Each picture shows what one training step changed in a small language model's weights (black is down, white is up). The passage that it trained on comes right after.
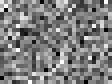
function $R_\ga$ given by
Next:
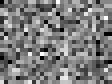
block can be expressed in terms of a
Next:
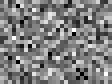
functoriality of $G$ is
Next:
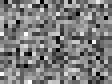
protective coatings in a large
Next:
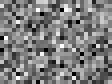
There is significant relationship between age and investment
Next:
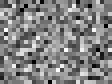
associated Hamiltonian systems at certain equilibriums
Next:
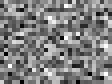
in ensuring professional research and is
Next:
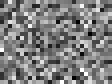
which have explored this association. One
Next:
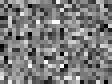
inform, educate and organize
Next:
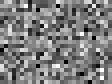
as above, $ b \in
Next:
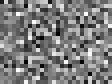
would be harmful for assessing the
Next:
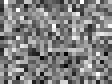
Banach density in $\Z^d$,
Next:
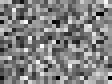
selected also 10 members from the historical
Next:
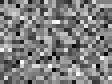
exists. Obviously, we have
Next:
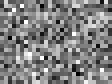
the matrix is irreducible in the general
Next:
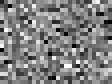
development is the collaboration with the AI Institute
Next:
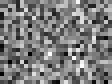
edema, was checked if any
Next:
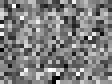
efficiency (NSE) and coefficient of
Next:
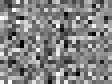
manifestation of multiple titles
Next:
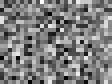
for Research, Khartoum
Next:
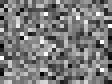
a la evidencia
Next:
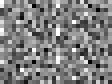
threatening or serious side effects
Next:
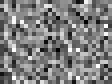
94% OF THE WORLD
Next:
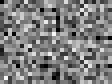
Proposition 6.6.4. But
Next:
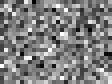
of the work itself. Modernist
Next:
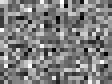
government's Horizon Europe funding guarantee
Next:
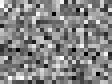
T., Chavez, A.,
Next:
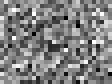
we give definition and characterizations of normal
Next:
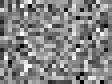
this, adaptive structures are integrated with
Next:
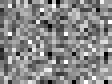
holds. Multiplying the identity
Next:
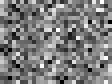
MIN 0 0 MIN
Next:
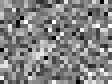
the neighborhood condition. We do not draw
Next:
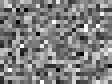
department. Present condition of work
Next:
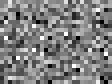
disjoint because any two such surfaces intersect
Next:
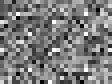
are predicted to increase in all months
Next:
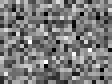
upon Central Nigeria around Jos
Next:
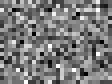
source of radio emission,
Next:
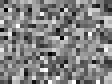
of oral malignancies
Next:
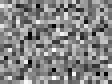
we obtain \begin{eqnarray*}
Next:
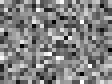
motions) correspond to rational curves on
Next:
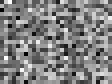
with hemlock and takes her
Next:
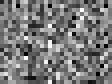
were organized, tabulated, and
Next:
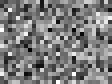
the high-fidelity
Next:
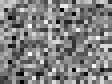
\newline E-mail for correspondence:
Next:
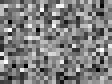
The linear $ G $-BSDE
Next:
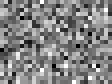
Funded by the European Union
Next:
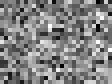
and the maximum jerk
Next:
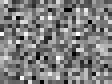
until it had scrolled off due
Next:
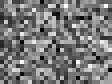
was found to have no change in the
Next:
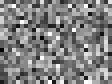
speed deteriorates as the rate
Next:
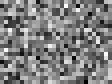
(1)$$ where x and b are
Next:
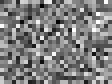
impacts the TGF-beta
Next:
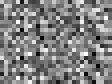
but rather produced them. The
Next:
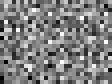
reported; they are neither registered as
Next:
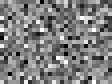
doses of gamma rays
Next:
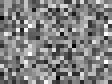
after curing them under different conditions.
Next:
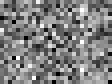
Fair salary Wage offered
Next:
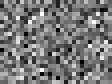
to be Calabi-Yau
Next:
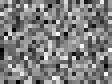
shown in Figure 11 below. The
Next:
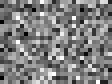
the Wexler-Raz
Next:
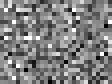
j}). \] The central problem in
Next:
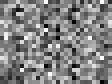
ARTICLE INFO
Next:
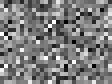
ACS Filter July
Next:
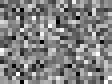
fewer than 5 records of the
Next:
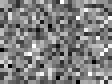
of a degenerate parabolic equation with a
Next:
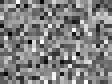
$i$ and any $p$.
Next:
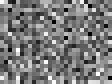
published annotated dataset composed of
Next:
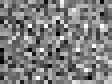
be a diagram obtained from $D$
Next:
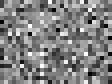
the password. Table 4 shows the
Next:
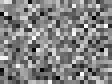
defects. Fig. 3 shows surface
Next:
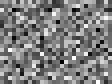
the recent developments in radio
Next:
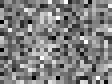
the projects were obtained from the database of
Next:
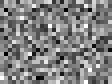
socio-political space in which
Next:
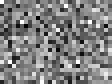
is appropriate for potato cultivation
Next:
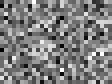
the action of\/ $G$,
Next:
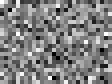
derivatives in the half wave equation can be
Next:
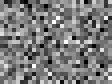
advancements in railway technology
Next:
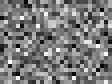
Council of Europe, given that
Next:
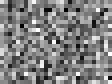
will be open until 26th of
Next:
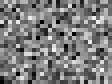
case $G=\r$ and studied
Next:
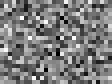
L\times C$, where
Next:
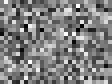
the 231 proposed activity is not human
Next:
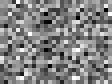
scalability across different object types and environmental
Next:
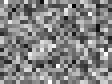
the control rods and the fuel.
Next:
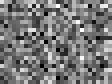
4.9 births per
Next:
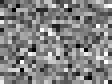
get performance from the students -
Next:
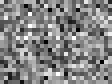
and a conversation during a speech
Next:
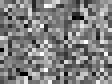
evaluations are stored, the procedure
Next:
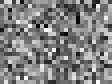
10 minutes. In the next 2
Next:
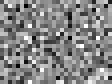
\item For the external force
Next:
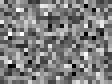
say that a Banach space $X$
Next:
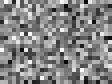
complex chemical reaction processes is thermal
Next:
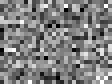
a continuous $C(X)$-algebra
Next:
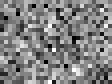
up to two hours. [12]
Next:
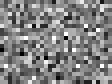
\label{subsinv} As mentioned
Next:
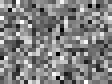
sensors with data analysis to enable
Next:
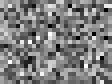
its old positively charged
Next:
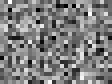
tradition, and any other skills and
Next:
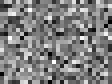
Science in Applied Mathematics and
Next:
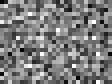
be active resistance against a representative of
